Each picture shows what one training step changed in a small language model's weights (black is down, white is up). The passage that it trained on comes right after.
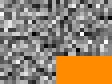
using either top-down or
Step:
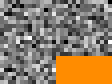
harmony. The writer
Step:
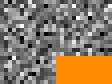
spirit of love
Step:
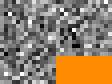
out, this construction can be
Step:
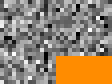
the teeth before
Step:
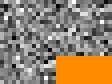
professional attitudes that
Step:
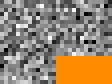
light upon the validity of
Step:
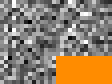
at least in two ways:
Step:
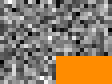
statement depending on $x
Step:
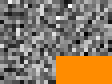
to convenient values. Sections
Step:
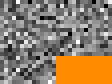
study, as summarized by
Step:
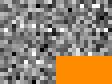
have prepared a large number of
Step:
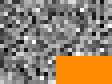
a parameter for $A$.
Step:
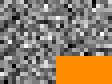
equation based dynamics connected to
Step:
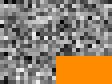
Romain Goupil -
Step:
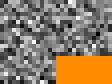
most commonly observed side effect
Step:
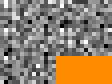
present study is the first in
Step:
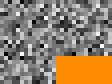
Here, we will now discuss
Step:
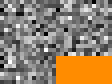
of the mesh that are
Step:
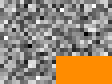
i\not \in
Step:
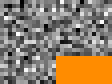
all the established results. In
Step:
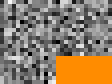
corresponding radius problems for holomorphic mappings
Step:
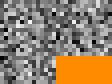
threshold $1$. As
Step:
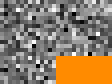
studies. Five studies out
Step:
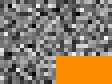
of $T$ gives rise
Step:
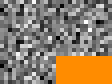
of the sensitivity); the amount
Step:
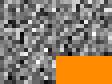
the benefits leads to an increase
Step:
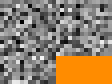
heat. Therefore, when the
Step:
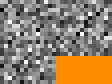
Evaluation of the quality of
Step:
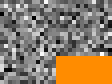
proportions. High speed
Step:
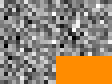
influencer, stated:
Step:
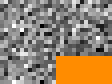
a research with the objective of
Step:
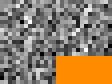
these technologies. Because these nodes
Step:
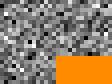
will follow from a counting
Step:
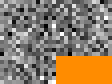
Quest for Inclusion Case
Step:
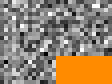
should develop the following skills:
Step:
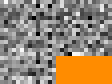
a very wide audience
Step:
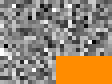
coal tar being its
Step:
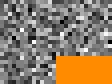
comparing battery usage with
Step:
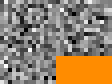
it as "an independent activity
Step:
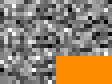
organizational and legal form in
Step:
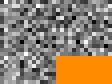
diffusion in bounded domain involving the
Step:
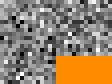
open subset $\mathcal O$
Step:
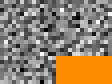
a commutative vertex algebra (see
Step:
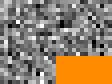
accurate village data for
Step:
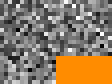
standard stock solutions of
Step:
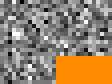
them. This suggests (as
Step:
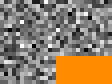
Std.dev &
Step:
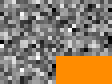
completely solvable Lie group and
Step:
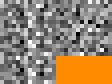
the argument above, this system
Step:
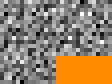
all countries of the world.
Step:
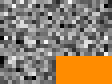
and $o$ a point
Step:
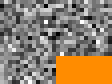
that $\varphi_1$
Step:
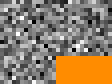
time spent opening one
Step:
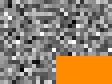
we do not (Right
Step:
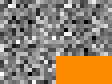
\leq i \leq
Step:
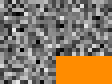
destroyed. To
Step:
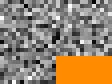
projection $H \to
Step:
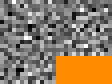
of service provision. The
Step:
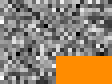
the active LMNO
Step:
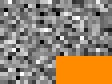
has a multivariate normal
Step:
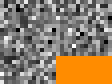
to the vertical axis,
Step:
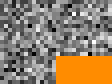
Ligands. Part
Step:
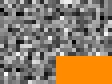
of the set of permutations for
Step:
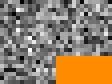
not yield optimal estimates. This
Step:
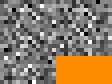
essentially adopted two levels of
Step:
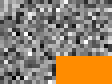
lower in Group C compared to
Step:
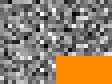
of Rajbanshi
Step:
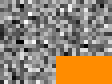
$X_n$ and
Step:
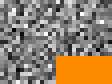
of the Bayes factor at
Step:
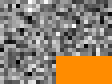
S$ be distinct generators.
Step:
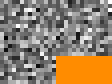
SPDE of the
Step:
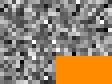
the bad and good side
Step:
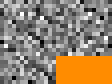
with time stepping and
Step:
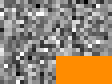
as m-health,
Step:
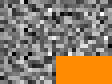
with itself. In addition,
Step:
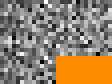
(\lambda - \lambda
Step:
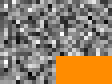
Black people will be considered
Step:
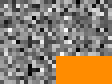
Brahmin family.
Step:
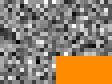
of congruence classes
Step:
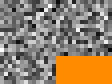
Let $s=\m
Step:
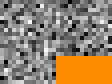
grateful to Tim
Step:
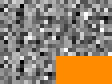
in the quality of our
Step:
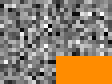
$d\times d$
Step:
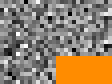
separate crucibles and their
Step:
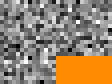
totally umbilical.
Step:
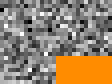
advanced (adv)
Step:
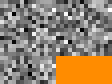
designs could hinder
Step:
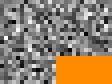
and educational status among the lay
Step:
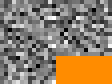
Political economy of health
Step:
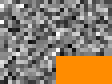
density of lightweight
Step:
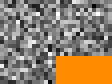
and micro-financing
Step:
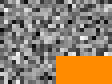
enrolled and assessment of
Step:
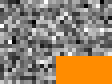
if it is to be necessarily
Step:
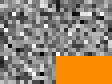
$j$, where $k
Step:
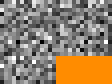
was inversely associated with
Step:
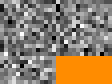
study performed at the Human
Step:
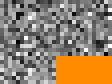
of cases is 100 times higher
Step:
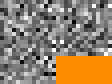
on the blood by causing
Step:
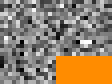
at $x$ (see
